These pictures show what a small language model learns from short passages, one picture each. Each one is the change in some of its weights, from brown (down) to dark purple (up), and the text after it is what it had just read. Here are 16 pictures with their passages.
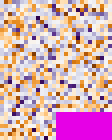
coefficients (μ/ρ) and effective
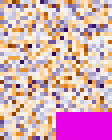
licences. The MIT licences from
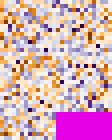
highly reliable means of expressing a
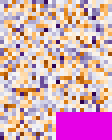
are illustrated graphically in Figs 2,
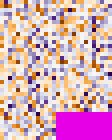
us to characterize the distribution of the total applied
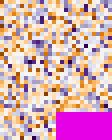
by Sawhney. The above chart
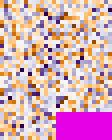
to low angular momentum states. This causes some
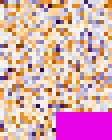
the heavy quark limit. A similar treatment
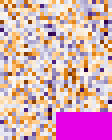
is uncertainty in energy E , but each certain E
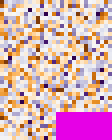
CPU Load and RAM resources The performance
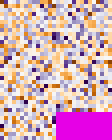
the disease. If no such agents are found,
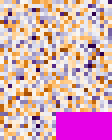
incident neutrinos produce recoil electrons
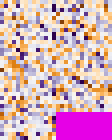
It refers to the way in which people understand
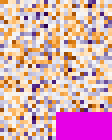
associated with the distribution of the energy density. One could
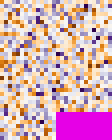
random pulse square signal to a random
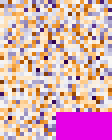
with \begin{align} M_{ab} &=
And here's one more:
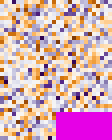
method), we cover several features for customer experience
